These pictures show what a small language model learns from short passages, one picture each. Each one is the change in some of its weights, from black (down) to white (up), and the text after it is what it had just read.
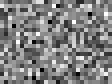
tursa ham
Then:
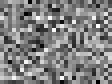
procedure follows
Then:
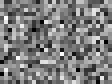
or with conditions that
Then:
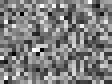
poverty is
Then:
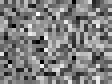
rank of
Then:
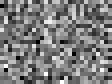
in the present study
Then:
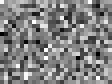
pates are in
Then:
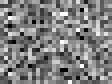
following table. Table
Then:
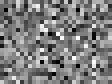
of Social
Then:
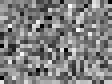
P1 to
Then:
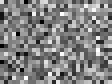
really works
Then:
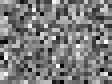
lattice vector, then
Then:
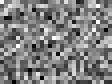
is very low,
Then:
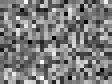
was known long before
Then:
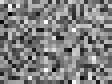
author using the
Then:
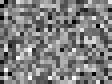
but one that
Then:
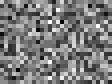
to the number of
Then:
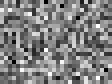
yang dapat
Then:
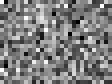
soluble in
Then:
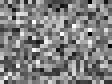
entonces que
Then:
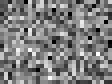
the shadows
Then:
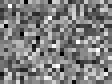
main elements: -
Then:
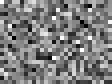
define the
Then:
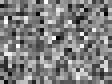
hand, in the
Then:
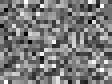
of rock,
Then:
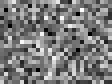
force analysis for
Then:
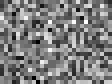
the popular
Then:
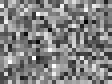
the predicted
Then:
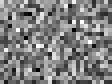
useful when
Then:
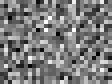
presented in the table
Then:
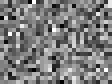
correspond to the
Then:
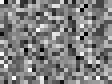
are slum
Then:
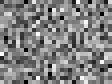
os principais
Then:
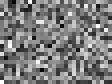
como fundamento
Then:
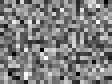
is applicable in
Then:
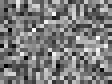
of view to
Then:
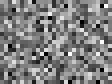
and approved by
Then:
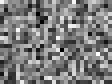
to an increase in
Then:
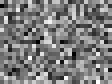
in the mixture
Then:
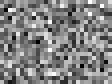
the raw
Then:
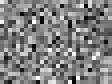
2' nin
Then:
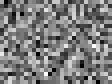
such a process,
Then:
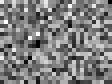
During the
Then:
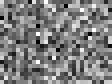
enter the
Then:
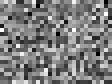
(not shown in
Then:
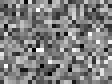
manera (no
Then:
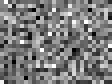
de capacidade
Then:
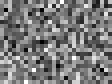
levels of PA
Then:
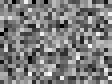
that weights
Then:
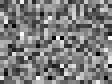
situations and
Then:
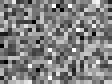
From top to
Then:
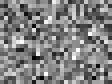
for obtaining
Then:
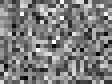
repensados e
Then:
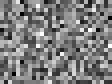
va buvisi
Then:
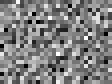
media ay
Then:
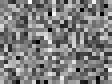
theories as
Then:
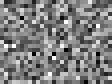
effective stresses developed
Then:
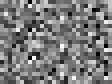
directly feed to
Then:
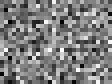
matrix of elements to
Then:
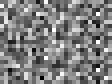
reflected in the
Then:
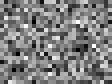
high rate, as
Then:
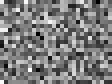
alle relevanten
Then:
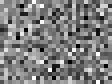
\varphi &
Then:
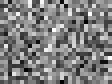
for the formation
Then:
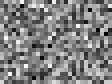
different frameworks.
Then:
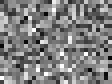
probability at a given
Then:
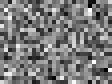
at centralised control
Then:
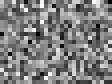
just below the
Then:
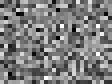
and ease to
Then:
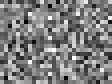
most important goal
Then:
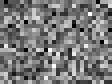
vana por
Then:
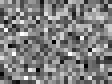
mehr als
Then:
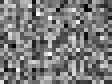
suv va
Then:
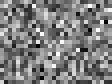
bir finansman
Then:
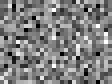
Figure 5, general
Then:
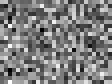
other. We
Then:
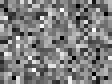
University, Department
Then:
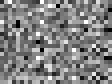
has Nash
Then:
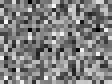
planning approaches have
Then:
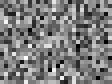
panels, we
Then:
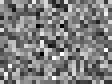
ensure the success
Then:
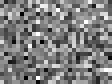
temor de los
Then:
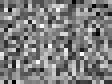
its putative
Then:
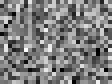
problems in the
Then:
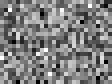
patterns as being
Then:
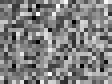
the audio
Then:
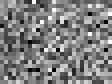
can predict the
